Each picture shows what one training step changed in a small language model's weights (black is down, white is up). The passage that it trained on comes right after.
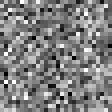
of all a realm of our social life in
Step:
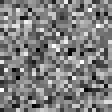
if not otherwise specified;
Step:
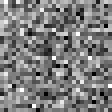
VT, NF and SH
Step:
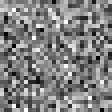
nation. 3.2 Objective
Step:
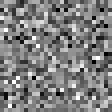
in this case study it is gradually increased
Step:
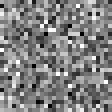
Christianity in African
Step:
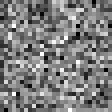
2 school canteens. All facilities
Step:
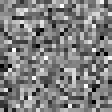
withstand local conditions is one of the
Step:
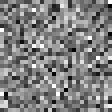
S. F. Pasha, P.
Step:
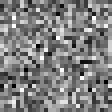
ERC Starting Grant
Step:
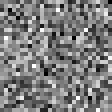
intake for alcohol addictions
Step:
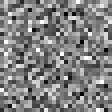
the annual reports published by
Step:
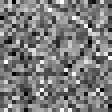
User group and working groups participants to
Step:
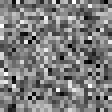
regional levels. In Brazilian
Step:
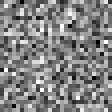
to about one in seventy children.
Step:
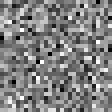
little disturbance like no
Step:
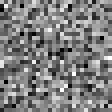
soil Sulphur wet
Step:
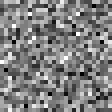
order to construct the filter
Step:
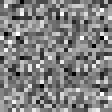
to use planning to achieve its
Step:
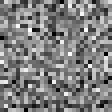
technological solutions served different purposes
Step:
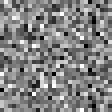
Friction Law, Limit
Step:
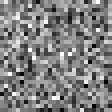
EPS at this time. It is
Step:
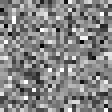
(sa neoperabilnim
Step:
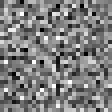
from about the mid-1990s to
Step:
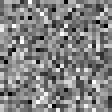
view of stakeholders (like
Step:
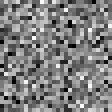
generalization of the technique proposed in
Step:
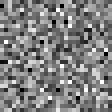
people's expectations about humanoid
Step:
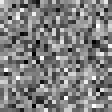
2022 using the Twitter
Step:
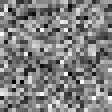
last extension for 6 min at
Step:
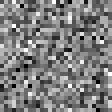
Erwin AdvErL
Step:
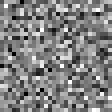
to use the extension of HAR and
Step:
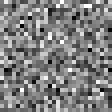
demonstrate mural thickening or
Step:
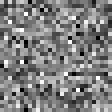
95 patients with an abnormal
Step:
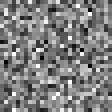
trend. In this context, cities are
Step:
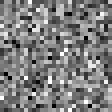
influence the work reported in this paper.
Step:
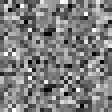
real load data experiments are
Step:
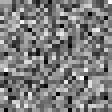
respondents and use of EIRs.
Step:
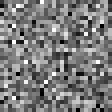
iron was taken into a 25
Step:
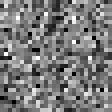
Indeed, it would be possible to
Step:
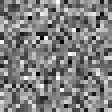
function of transverse momentum
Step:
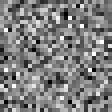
for both adults and seniors in
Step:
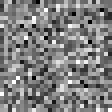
available, this has actually not been implemented
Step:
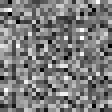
ARKA TAILA -
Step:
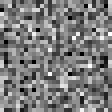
who had been diagnosed with a
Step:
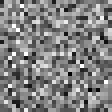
stable definition. The broad
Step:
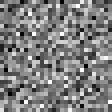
of the traveled pavement surface
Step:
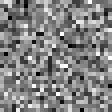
and total herbicides to different areas
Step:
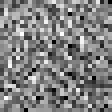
ceramics. *Applied
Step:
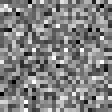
individual and group violence, analysing
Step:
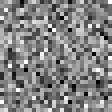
in the literature for *Patella*
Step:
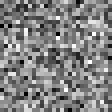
in a Common Inertial
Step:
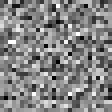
hence $g(x) =
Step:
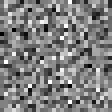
the engineers have to possess
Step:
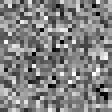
research projects in the centre. The
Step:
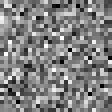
With the exception of three
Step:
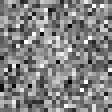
concerning two simple Grid
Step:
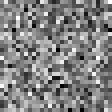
For effective wound assessment status
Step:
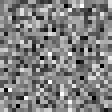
for researching new/innovative crop
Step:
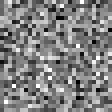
face of high cost of diesel,
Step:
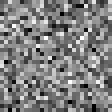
upon initialization. The underlying
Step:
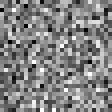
and “Cultural Heritage”
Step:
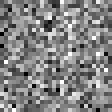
this section shall apply to such
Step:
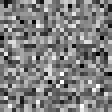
text documents is $Q =
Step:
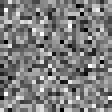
out through simulation results. Finally,
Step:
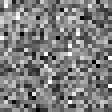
Smartphone use. - 19)
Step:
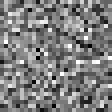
the stirred tank. At
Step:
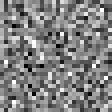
use of ground granulated blast
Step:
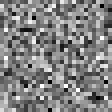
automatic assessment system reduces manual
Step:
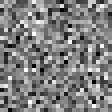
and uses a time-step of
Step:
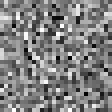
Gradually, the internal
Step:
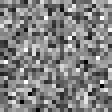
imitation of melodic patterns from
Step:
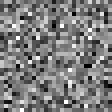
increase returns but it also increases
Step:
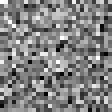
Reusable (FAIR)
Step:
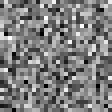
sidebar shows a list of
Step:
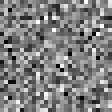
was no significant difference in decrease in
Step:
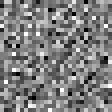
developed over millennia, can address
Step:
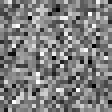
value of that pixel either
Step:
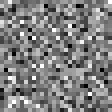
data analysis. Figure 5. Linearized
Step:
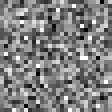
with the future rainfall analysis. We
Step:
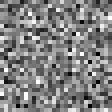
of the compositional ratio, not
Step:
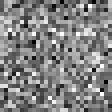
failed or rejected delivery
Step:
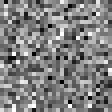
makes them indispensable for
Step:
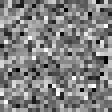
singularities, respectively, should not
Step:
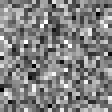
*tritici* in 722 Europe
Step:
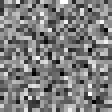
automobiles, which can contain
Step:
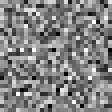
people there sarcastically
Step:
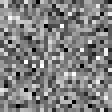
0.$$ In our paper, two
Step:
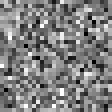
As revealed from table 3
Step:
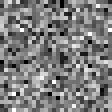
production of STPs can operationally
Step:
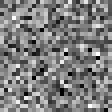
motivation to conduct this research.
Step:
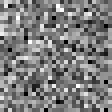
Indoor DICHASUS
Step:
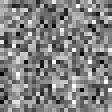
263). Here the author
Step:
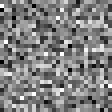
in the AgI market, with
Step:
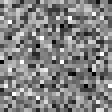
a “good” to “average”
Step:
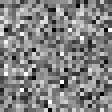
entities, whose position should be
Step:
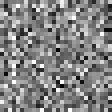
South Africa (Henderson,
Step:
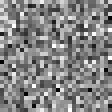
Free Music Machine
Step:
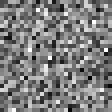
been suggested that the cause of the
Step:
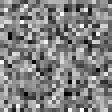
reality and three-dimensional
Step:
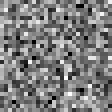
reinforced panels After the
